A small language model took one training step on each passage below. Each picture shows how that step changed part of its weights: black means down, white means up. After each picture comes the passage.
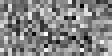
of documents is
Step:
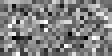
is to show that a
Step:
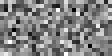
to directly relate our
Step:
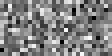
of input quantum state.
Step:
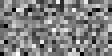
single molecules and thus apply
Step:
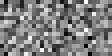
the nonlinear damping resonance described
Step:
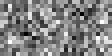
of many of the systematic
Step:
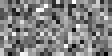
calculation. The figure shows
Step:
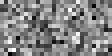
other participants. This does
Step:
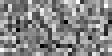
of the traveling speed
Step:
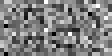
and can therefore reduce the
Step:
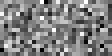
layer appended at
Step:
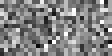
grant from the European
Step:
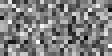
injection framework focuses
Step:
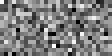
probability of the tested sample
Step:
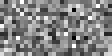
their reported incidents
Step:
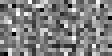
fields from the charge current
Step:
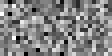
the target movie
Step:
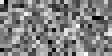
one-dimensional trajectory.
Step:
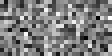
the traditional terminology we
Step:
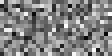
local field that can be
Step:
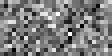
is considerably smaller than
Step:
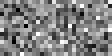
formula was obtained using the
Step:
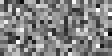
which is of order
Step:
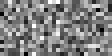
coating, the sample
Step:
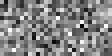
the camera requires a
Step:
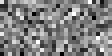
number of photons or even
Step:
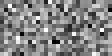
in the sponge
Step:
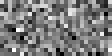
focus on the results from
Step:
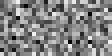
solitary sharp and
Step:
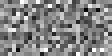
explored to ensure accuracy and
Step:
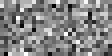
temperature phase diagram, plotted
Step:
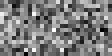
required to have science as
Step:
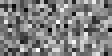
as a marker for
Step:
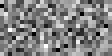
analytically. The general
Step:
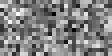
about the restoration of
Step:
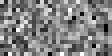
this model. For
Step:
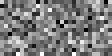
be practical for a
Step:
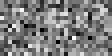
our model precisely coincides
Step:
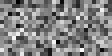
the bottom island.
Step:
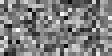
required new identifications
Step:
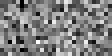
to absorb all the
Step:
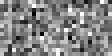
stellar population of a
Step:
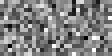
indicates that the trained networks
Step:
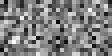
the single-photon nature
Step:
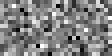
manuscript. We
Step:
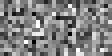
dipole and the field gradients
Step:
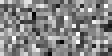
grid topology. This approach
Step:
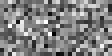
optical path in order to
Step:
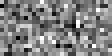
First of all, the
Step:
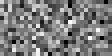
with "Read and
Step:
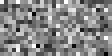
contribution from graphene substrate.
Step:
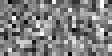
ground and several excited states
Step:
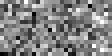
diffusion constant in the
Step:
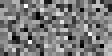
as if we would treat
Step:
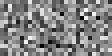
of the particle content at
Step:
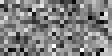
signals are used for the
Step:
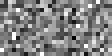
its dressed part
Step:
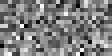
]$ is the phase
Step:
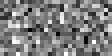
from a single vantage
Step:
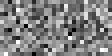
of the months
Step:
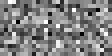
more appropriate to view the
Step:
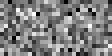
simulation of surgical
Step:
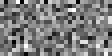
{\em Text
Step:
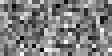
support the hypothesis that HI
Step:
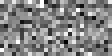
versus the beam monitor
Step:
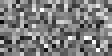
are non-zero,
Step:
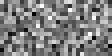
and negative helicity particles,
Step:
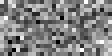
crate is placed on
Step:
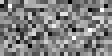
given the rapid progress in
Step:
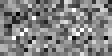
its gradient (right)
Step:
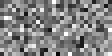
that are given by:
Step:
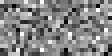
variations of expanding
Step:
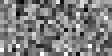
definition of hazard
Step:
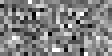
neutron stars contain some of
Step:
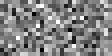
and hence such detailed information
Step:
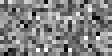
factor due to applications of
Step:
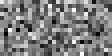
over multicarrier
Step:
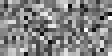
is believed
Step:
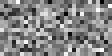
plate is to be
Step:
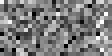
magnitude of their theoretically
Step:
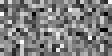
fundamental strings, with different
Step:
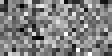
two interacting galaxies, which
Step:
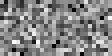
the gas is optically
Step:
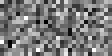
consider BD theories with
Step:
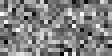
where a phase boundary
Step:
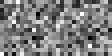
a more substantive
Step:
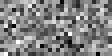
the $n$th
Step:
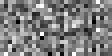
for an introduction. In
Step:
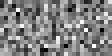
(See how
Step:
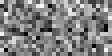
using different approaches. One
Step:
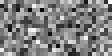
suggested in the Galactic
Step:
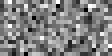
identifier, date
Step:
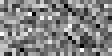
resulting spectrum would vary according
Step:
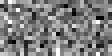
user's client computer
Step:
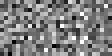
that the eigenfunction
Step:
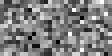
\bigskip There is a
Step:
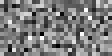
ground states of the
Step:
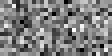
This comparison provides insights
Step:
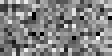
importance of the boundary condition
